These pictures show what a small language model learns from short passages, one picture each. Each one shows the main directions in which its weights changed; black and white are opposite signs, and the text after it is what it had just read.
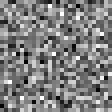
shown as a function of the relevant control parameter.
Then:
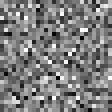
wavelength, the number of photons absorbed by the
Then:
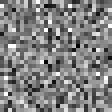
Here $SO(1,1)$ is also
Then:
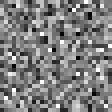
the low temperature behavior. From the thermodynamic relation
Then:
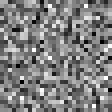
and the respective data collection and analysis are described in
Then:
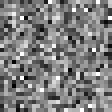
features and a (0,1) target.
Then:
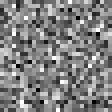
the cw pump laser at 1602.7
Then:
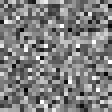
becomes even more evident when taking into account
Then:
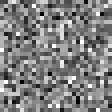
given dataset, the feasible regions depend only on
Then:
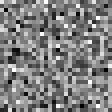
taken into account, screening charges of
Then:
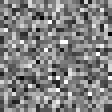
distribution of coalescing black holes}. \newblock
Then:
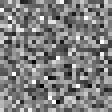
review the case of 2D hydrodynamic type systems,
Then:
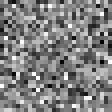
used for uncertainty quantification of low frequency electrical
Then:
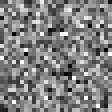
and broad amorphous peaks above the
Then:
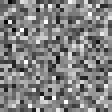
for {{non-hierarchical triple
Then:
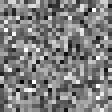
`dual' \cite{MJH}.
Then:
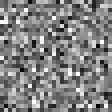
reconstruction quality. Channel quality is quantified by
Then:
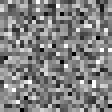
I had tried to solve it by simply
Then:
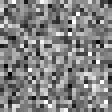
fixed in position. Periodic boundary conditions are
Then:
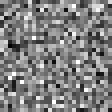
$i$. Finally, the Lance and
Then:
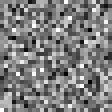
The resulting effective fluids preserve several properties already
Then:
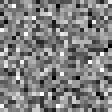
using minimum ionizing particles and the ratio
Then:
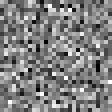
and the expression for $C_{5}$ are
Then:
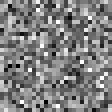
We require a high rate, time structured muon
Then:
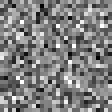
{Burgardt},\ and\
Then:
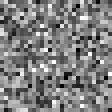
all concepts'' was addressed. Thus
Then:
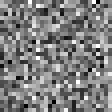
wavelength. Particularly, the lack of
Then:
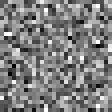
and entirely within the allowed interval between zero and
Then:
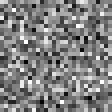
large statistical samples of SMGs, and
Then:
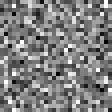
method for some tremor diseases.
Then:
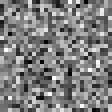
$AA$ stacking does not.
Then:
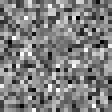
the whole nuclei of matter constituting the white dwarf
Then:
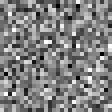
of the home goals and the predicted value
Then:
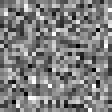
\item Quantum ends of propagators are
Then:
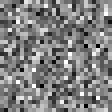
the experiment is critisized by
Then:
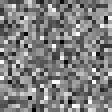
in the global supersymmetry case, the fermion mass of
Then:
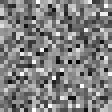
in 1967 during the making of a flight
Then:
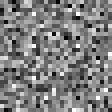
to longer wavelengths. Doping foreign
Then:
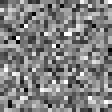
cavitational potential. When part of the
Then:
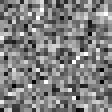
LIA were studied at oscilloscope.
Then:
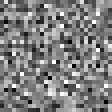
ratio, surface effects may play a crucial role in
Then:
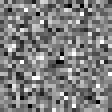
absence of strain and magnetic fields. The
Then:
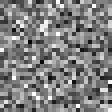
parameters: the velocity of the contact point (in
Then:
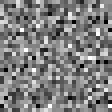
the average photon number is low, TLS
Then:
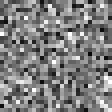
(top row) and at an early training stage
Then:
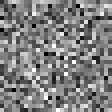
further shown that, due to the presence of the
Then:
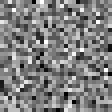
dynamical phase diagram between the QLM and
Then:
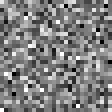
as well as a singlino-like
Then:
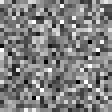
dynamics, allowing us to avoid developing specific state
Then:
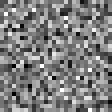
disfavored due to the tension between
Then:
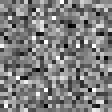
traditional QC methods for a wide variety of
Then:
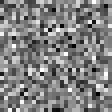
by the National Optical Astronomy Observatory, which
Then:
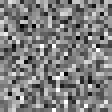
curve we derived down to $z \sim
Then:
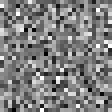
$z$ direction, we employ a
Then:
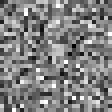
container based on an official
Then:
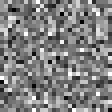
We assume that the collection of all states created by
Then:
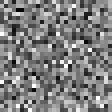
dialogues. Paired speakers
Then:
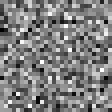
the Fermi level becomes saturated, corresponding to
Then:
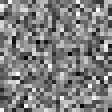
procedure of extracting finite parts is more or less
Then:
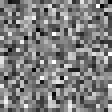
to determine the cropping pattern, especially for
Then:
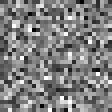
dummy is P-type and the other
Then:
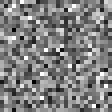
following speculation: according to Brownstein
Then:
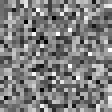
Hence, there must be a nontrivial reason for
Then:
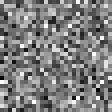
the selection on the four-track invariant mass
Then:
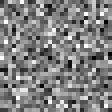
while the latter has maximum diffraction at
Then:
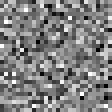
correlation function (BCF) and has evident physical
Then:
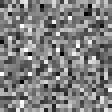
{crell09}A. Uhlmann
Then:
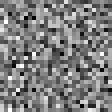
as instrumental effects such as photo-electron
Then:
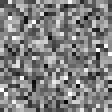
they do not devise a methodology for
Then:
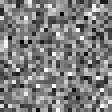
the other part of the blastwave has been
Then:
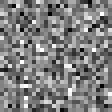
the particular constraints used in the analysis. }
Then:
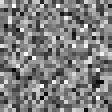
6~mJy to several hundred
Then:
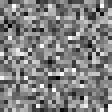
then attempt to adjust more parameters, or
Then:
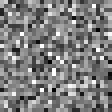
data, indicating adherence to the pattern.}
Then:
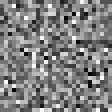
the compilation and loaded through control plane
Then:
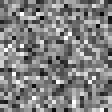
have that : \begin{equation*}
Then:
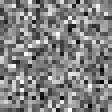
the effect on $\hat{H}$, we can
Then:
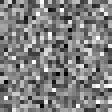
system with a passive IRS and
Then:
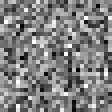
photons decaying from known hadronic sources. The
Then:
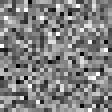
BKT}(k)$) are generally
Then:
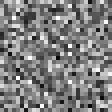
to 750 keV (TBC) and a
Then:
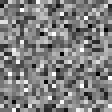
constant, where the trace is evaluated over one
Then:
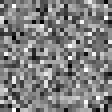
limits in the linear combinations of these 4-point
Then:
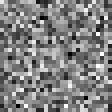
closed terms of a well defined formulae of a
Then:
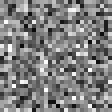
are compact in angular sizes, as is seen in
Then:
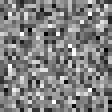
Hit map of the Am-241
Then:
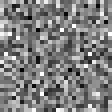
equal amplitude peak at $f_{2}
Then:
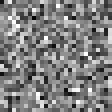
want the transmitter to know about its own
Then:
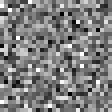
section. \subsection{Fits to probability
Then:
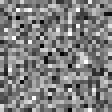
[*Face masks that contain
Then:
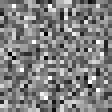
in pair with a $K^-$ from the decay
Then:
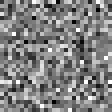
such that $h\, (H)$ denotes the
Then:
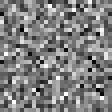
in (d): The time cross-correlation of
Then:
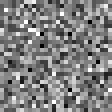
phase transition. This way, the formation of
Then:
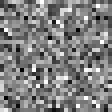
above because it was faster without too much loss of
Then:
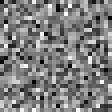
output wave is shown with (green +).
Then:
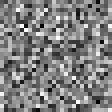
\\ DIS on Polarized and
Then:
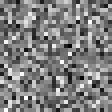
to realize such a $\Xi$, a significant
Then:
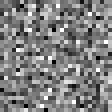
DATCON was not used) were
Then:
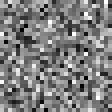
reproduces $SP_{tot}^{\rm
